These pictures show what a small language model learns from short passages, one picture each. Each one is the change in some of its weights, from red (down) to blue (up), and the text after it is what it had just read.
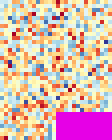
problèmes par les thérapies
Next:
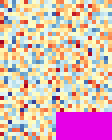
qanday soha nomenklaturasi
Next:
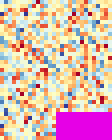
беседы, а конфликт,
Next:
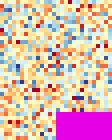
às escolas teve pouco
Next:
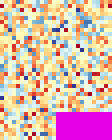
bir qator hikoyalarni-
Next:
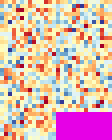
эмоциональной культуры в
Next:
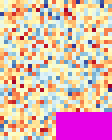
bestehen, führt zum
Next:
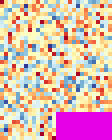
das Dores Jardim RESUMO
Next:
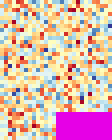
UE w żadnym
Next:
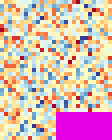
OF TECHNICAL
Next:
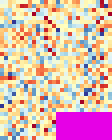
линий [5]. Однако
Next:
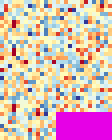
primas, avaliando o melhor
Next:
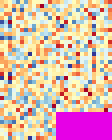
пошкоджених активів,
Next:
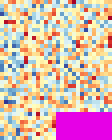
con otros usuarios,
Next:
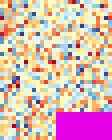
changes in the irrigated
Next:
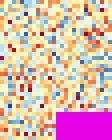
БД в безличной форме
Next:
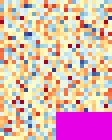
переміщення видів були
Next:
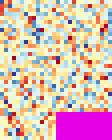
la gestion des connaissances
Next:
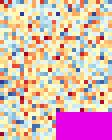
principal herramienta. Con este
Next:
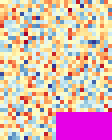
натижалар курсатилга.
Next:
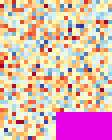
हिंसा ठरत
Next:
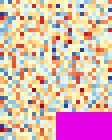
in principe twee typen
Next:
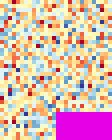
возникновения преступности в
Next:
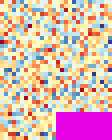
criar condições para que o
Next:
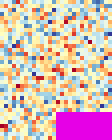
laguna de México. 2.
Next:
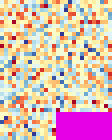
betaald, de Hoge
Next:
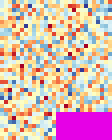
Stat din Tiraspol,
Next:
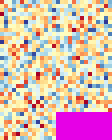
5 de *Acento* que no
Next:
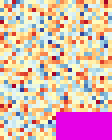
se desfazem e se recriam
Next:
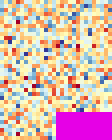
"Antioxidant activity of
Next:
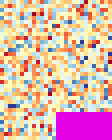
технологій вимагатиме
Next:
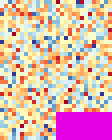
der Handschriften selbst.
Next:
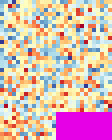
Ölkə daxilində
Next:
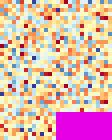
Shayboniylar davlatining
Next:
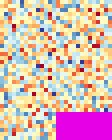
cor de sua pele, mas sim de
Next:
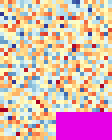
o‘rinda Integrated
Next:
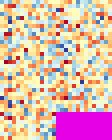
process is to find the right
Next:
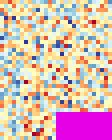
de aprender de forma,
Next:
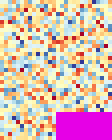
Bioactive Compounds:
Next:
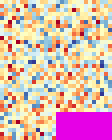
Sapienza) Stefano
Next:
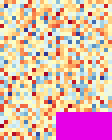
وضع برنامج
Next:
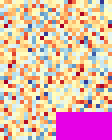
фанлари номзоди, доцент
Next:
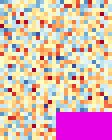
WOMEN IN FAMILY
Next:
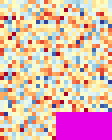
а її вартість –
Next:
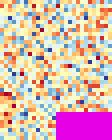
chercheurs et ingénieurs
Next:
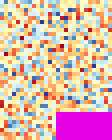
Kirol va uning oilasini
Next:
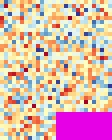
ефективність, про що
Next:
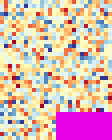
burgeroorlog en de
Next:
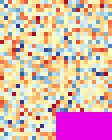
vez que “a violência
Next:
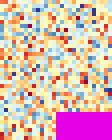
Energía Solar** de la
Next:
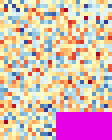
ouvrages hydrauliques
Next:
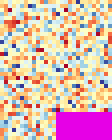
Muhammad hijrah ke
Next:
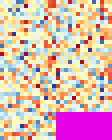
datos solamente académicos, no
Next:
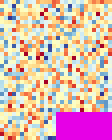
procedimiento, da por
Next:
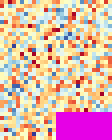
merkezî iletişim
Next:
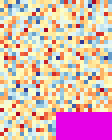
peserta sangat antusias
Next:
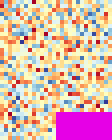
même démarche, venir
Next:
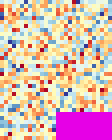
quadros. Mudanças que
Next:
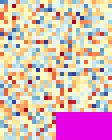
karena perspektif
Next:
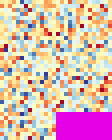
entre outros aspectos relacionados ao
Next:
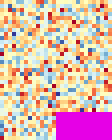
hisoblanib, ular o'z
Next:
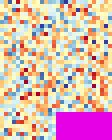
knowledge acquisition,
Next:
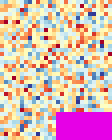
полза на лице, което
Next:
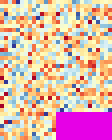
Separación del texto en unidades
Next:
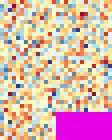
Welt, da sollen mir alle
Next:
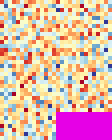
شرق بنجاب
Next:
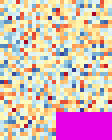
à sua entrada em vigor,
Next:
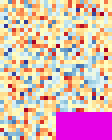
трех системных факторов.
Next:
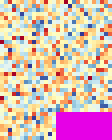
типу посудинки,
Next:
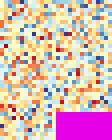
simples ; stipules
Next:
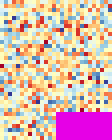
lavoro di censimento procede
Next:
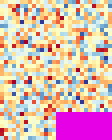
за сучасним курсом),
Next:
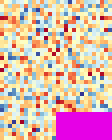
відкритість інформаційних
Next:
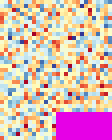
тадқиқот доираси
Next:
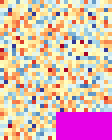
der Schülerinnen und Schüler in
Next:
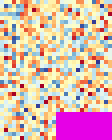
en el tratamiento del problema:
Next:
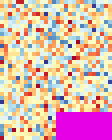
times. Scanned using
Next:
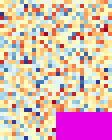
gacha so‘z ishlatib
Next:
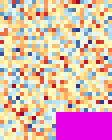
souscrire une assurance casco
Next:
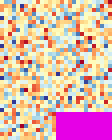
un problema realmente y bastante
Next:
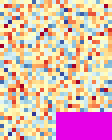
given to the one who is
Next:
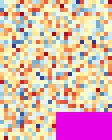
un taller del barrio
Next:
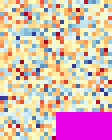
& Hordiichuk, M.
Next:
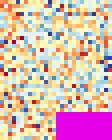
Vinicius. Conheça 5
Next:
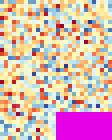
çalışmaları Türk
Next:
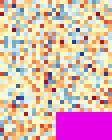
pelo direito internacional como um
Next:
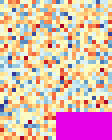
população adulta apresenta
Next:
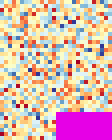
She’rda Cho‘lponning
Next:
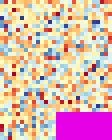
ціннісного підходу в
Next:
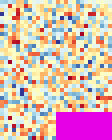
uitkeert. Ook al keert
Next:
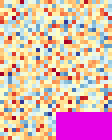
игры: 1) принцип
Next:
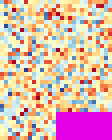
esa ana shu ilmiy
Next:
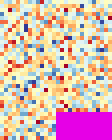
axloqiy sifatleri
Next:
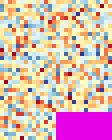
nämlich, wenn Gruppen
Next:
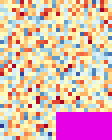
литература представляет
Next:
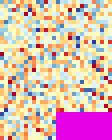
Карасев, В. В.
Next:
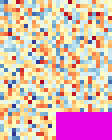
by making content analysis in
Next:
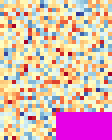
Адиба уч маротаба
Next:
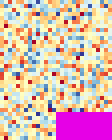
наблюдается срыв
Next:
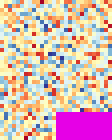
таҳлил қилинганда
